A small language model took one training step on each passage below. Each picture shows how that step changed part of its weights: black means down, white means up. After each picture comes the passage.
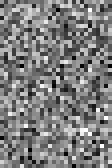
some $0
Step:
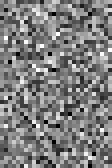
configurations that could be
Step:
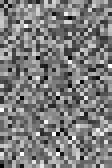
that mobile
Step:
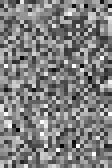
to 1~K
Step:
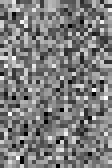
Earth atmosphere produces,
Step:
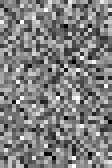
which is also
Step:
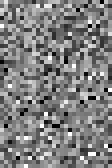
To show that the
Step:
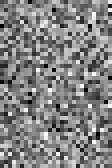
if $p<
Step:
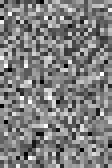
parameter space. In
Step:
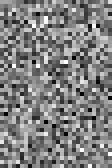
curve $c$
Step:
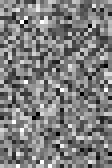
center of a
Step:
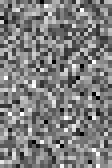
value, the
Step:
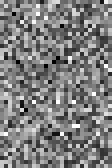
statistics has been developed
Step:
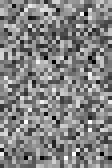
\ Clearly the same
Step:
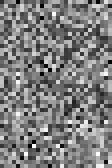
can be parameterised
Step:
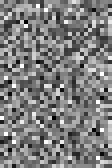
obtained with the
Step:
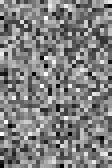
individual behaviours such
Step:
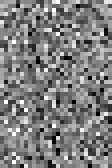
model can be applied
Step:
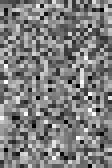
& GS
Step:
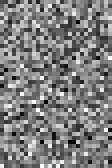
the contour
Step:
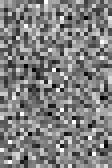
fit of the data
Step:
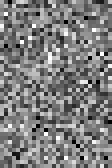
For any Lie
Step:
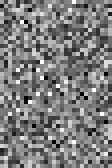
while embeddings of
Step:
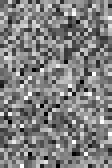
the 2MASS
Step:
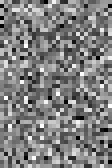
here again we can
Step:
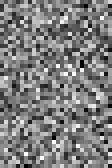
these objects is their
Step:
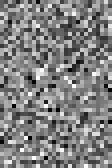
the illumination
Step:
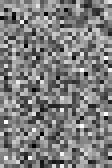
red dashed line represents
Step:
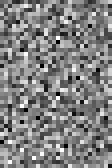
by the exact
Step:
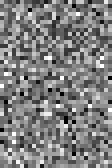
is the most efficient
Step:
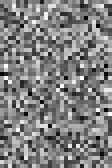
representations are uniquely
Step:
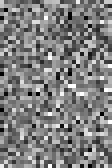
spin asymmetry
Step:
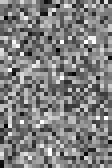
example: - cases
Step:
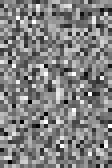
terms of Weyl
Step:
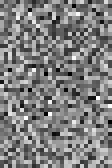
is even in
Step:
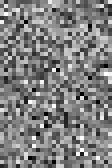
Cartan subalgebra of
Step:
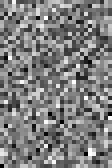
order gaps,
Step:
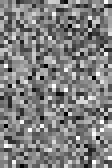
enables an additional
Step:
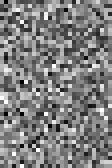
much larger multi
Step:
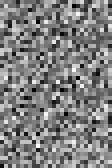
and the ambient
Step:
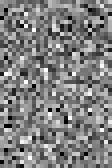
insufficient. For
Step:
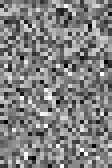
simple algebra. Then
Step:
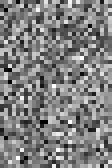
one with individual
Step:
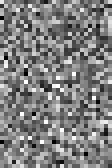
Taylor's first paper
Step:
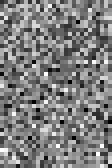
the temperature gradient,
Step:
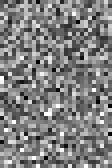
the most stringent
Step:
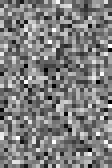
submitted to
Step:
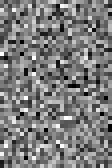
set manually by
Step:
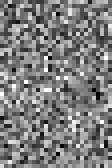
of two comparable
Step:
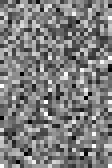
the SPD beyond
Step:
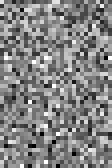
Section 1.
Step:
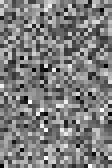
Instead of
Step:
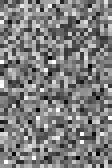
the long-range
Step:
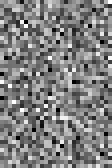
estimated posterior
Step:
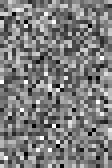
continuous function of
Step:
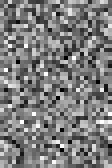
of differential equations with
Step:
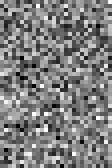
spatial and temporal grid
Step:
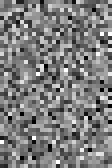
evaluated at the grid
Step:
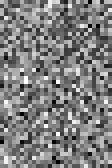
For this one
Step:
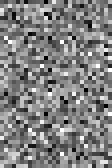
= Z$ is
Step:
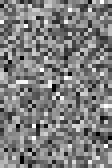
such that $\langle
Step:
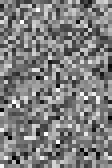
both encoder and
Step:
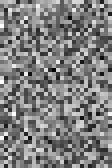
glass substrate
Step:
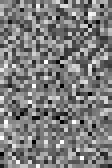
$F$ and
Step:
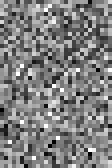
Algorithm is still
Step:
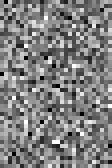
characterising the
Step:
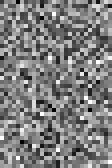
can always get a
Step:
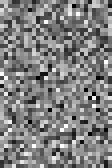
and C.
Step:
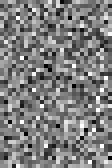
be taken into account
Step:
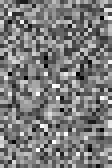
trapping, and
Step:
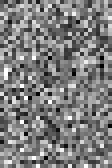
the filled
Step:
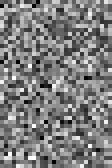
a complete description,
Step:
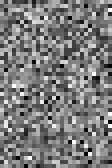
near $F$
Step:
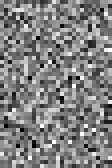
concerns the critical
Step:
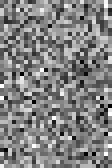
(see Fig.\
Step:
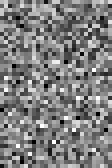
H)$, we can
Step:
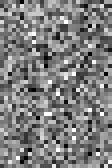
finally, with respect
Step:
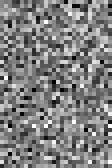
and $f$
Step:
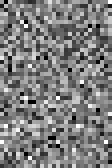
whose existence is
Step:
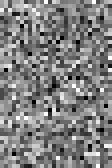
q \d x
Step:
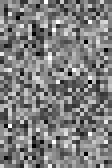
apply everywhere,
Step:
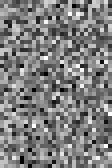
and $\Delta
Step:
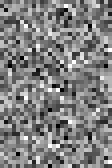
simple root of
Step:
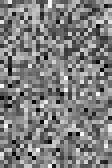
ensure the existence of
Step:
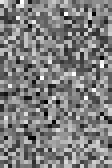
mimics experimental
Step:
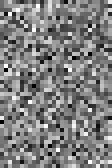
roughly follows from the
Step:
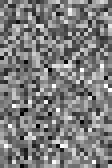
of convex submanifolds
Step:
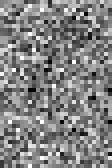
\ t\ge
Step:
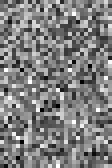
the fixed-point
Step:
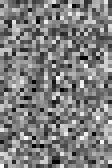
and next for the
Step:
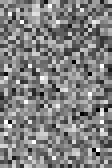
However, all curves
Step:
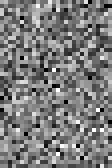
By virtue of
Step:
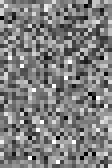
In Section 6,
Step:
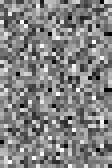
fitting to the field
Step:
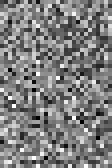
the association
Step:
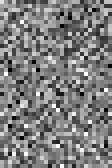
dynamics on increasing
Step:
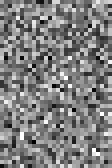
new method, which
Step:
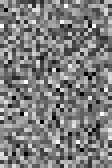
structure of the
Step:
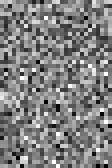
criterion for low average
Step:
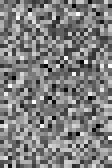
is the spectrum of
